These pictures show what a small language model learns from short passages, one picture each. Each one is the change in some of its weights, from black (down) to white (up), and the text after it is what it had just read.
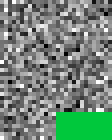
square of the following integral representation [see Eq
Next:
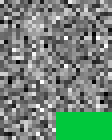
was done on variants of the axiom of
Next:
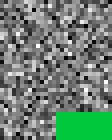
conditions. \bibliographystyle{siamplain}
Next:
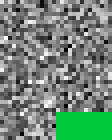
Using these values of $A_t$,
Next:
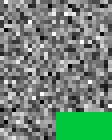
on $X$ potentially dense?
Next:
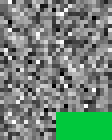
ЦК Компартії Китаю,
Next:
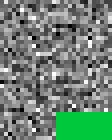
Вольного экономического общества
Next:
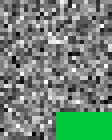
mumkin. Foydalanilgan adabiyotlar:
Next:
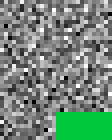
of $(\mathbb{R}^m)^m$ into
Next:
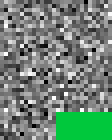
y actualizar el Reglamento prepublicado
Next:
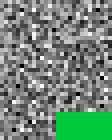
the Indus. The Metropolitan
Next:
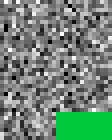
than Def-SB on the four primal
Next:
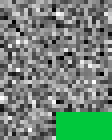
conhecimentos possibilita, a interpretação do mundo
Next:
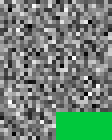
meta-analysis. *Lancet
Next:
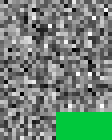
condiciones e virtudes que tienen todas
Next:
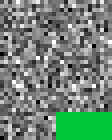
el desarrollo de competencias investigativas con enfoque
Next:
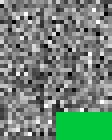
be a witness for that. Fix
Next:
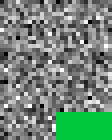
скрие"². Вероятно
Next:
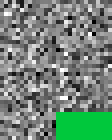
IFPA Câmpus Ananindeua
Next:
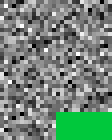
Limon - - **4 nafar bolani
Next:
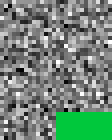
$V(a) =1$ is the constant
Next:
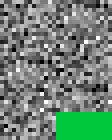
out the some of the proofs work directly for measures without
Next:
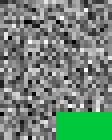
quantifying model structure uncertainty
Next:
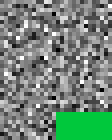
with factor set $\phi$. $L(\phi)$ is
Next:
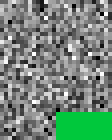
des jeunes consommateurs. Université
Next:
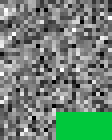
индивидуальность писателя и
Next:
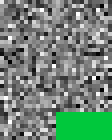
collections of samples. As a starting
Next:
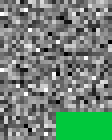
oshirish, treninglar) qisqa
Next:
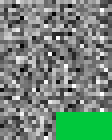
om vast te stellen of de hier aan den
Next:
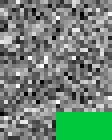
na qualidade de vida do trabalho. O reconhecimento
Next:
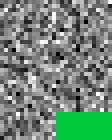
uma função de destaque nos processos educativos,
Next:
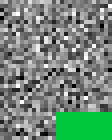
of lovers is renewing their
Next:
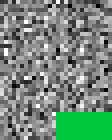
result in Section 2. As applications to the results obtained in
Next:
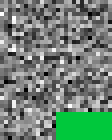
- ruhiy xotirjamlik
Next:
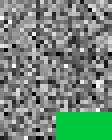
на формування стійкої національної
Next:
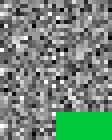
e alcança o século XXI,
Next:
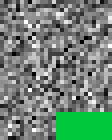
ҳам жуда оғир экологик
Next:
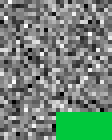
We claim that $\chi$ is an isomorphism. Indeed,
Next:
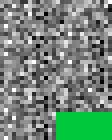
\cite{dellacherierieper10}). The
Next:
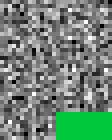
Le profil des membres et des non
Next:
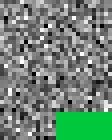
Indicators* (2011) sinna margir
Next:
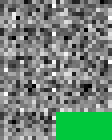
شرکت‌های بورسی
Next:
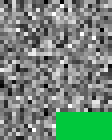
uchun o‘ch olishning o‘ziga xos
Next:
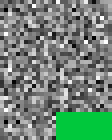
circulated since 2004. The author thanks David
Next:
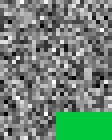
sabor desse alimento, partir de uma apresentação
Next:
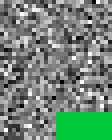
five decompositions of a genus zero surface with
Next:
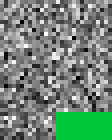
sujeito melancólico entra
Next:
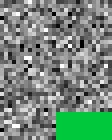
audio* yang bagus sehingga anak
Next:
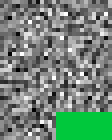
qilish hamda insonlarni qulay atrof
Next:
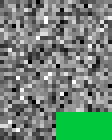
Financiën van 28 Februari
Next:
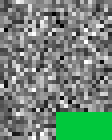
\emph{mixed cell cone of
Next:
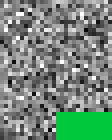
is a (grade-doubling) ring isomorphism
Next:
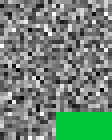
on the structure of a profinite group $G$, it
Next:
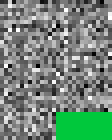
developed to solve a complex mathematical model. This model
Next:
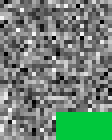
houve certas limitações com o trabalho
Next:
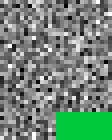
by the criminal procedure legislation of the
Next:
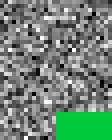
by inner automorphisms and that $V$ is a
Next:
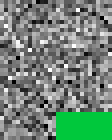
mayllarining rivojlanishi, mustaqil ijodiy
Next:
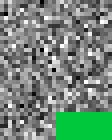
first one. We show it for $k=2$,
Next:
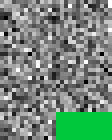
Рульєв, Г.М.
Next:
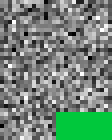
significant nonzeros in the wavelet expansion of a point
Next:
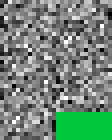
from \dref{lyasacd61} that
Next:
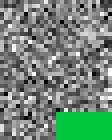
esfuerzo y desarrolla habilidades para la
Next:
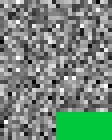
the monotonicity in $\delta>0$
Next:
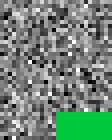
тарзи, тили, дини ва энг
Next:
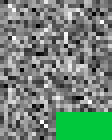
atleta. Apesar de tudo,
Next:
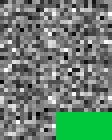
Юқоридагилардан келиб
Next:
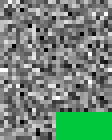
qulay shart-sharoitlar
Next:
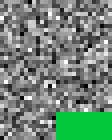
(1949) de José María
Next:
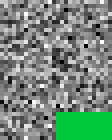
form a copy of $K_{s\times
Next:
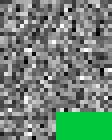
the critical points of these functions admit an explicit analytic
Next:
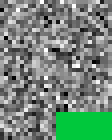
curve $\gamma$ and make the B-spline function
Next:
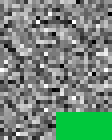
os últimos dois séculos, a
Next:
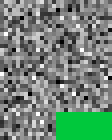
method for total-variation (TV) image
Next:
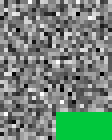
$ equalling the identity permutation.
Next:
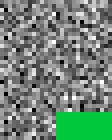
que los hombres, si bien las diferencias
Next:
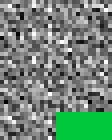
katkı sunabilse de, bu
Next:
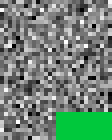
of each group.}\label{fig:evsoc}
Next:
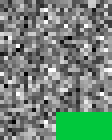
la identidad de los participantes?
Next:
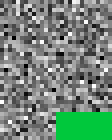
мкг/г маси сухої
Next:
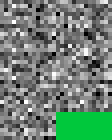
Волынской епархии
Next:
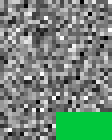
of the entropies of their dynamical systems.
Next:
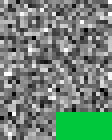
technique we proved the following theorem: \proclaim{\indent
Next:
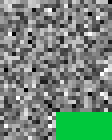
especie de tricodínido se
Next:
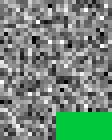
hipóteses, consistiriam em
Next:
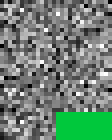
in vertical %direction as well, so that they
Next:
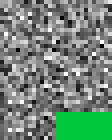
s, \end{split} \end{align}
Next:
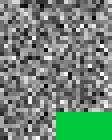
the construction assumes that the class of the extension of
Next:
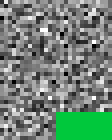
tekrarlı ve bilinçli davranışlar
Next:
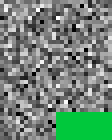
(in which case it is asymptotically bad by Theorem
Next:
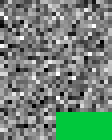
subsequence that converges uniformly on every compact subset of
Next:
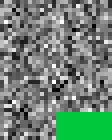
художественный образ Крыма как
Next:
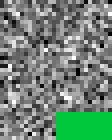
plazo. Se debe evaluar, verificar
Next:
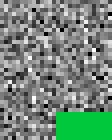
at $p\in\ppp^*$ is the class
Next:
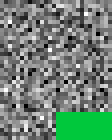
\begin{abstract} For a simply-connected
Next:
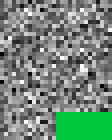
вимиванням опадами.
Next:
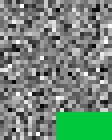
zemelnykh otnosheniy v
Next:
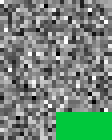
but also a symbol of the transition period from the
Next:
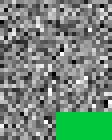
is contained in ${\mathfrak t}$. It has a unique basis
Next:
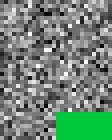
\RUNTITLE{Learning for
